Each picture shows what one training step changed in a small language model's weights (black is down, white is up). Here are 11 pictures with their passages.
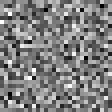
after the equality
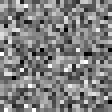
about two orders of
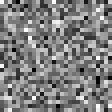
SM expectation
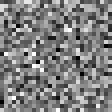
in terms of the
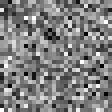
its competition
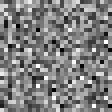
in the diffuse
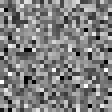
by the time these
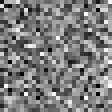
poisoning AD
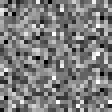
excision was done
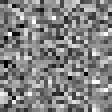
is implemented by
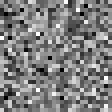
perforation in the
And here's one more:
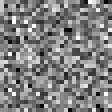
induction heating
